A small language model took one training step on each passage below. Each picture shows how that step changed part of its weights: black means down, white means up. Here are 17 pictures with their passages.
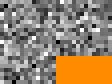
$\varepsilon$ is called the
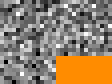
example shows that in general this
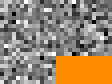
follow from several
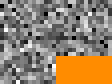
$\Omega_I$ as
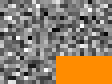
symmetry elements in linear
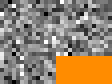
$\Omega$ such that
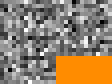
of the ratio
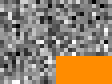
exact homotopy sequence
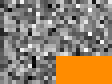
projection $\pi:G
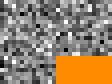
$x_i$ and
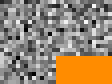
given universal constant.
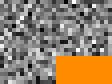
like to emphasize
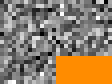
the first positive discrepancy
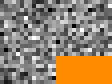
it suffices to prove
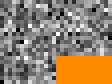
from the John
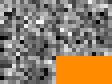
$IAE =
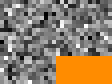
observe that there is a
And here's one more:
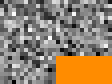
sheaves. We
